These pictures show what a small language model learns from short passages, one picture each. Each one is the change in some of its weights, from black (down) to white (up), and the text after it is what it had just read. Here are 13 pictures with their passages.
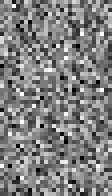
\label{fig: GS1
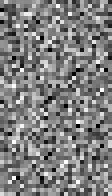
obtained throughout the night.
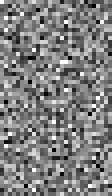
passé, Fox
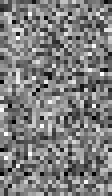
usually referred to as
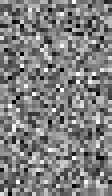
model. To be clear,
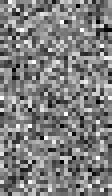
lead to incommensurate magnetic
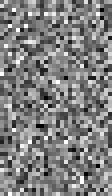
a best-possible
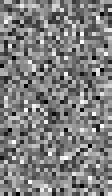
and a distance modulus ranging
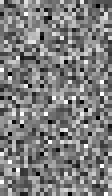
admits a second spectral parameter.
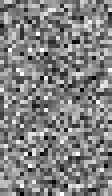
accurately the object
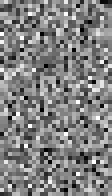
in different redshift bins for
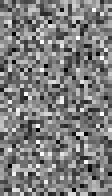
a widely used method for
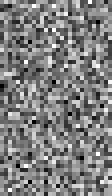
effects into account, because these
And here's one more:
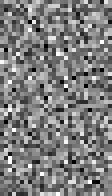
had no role in the design of
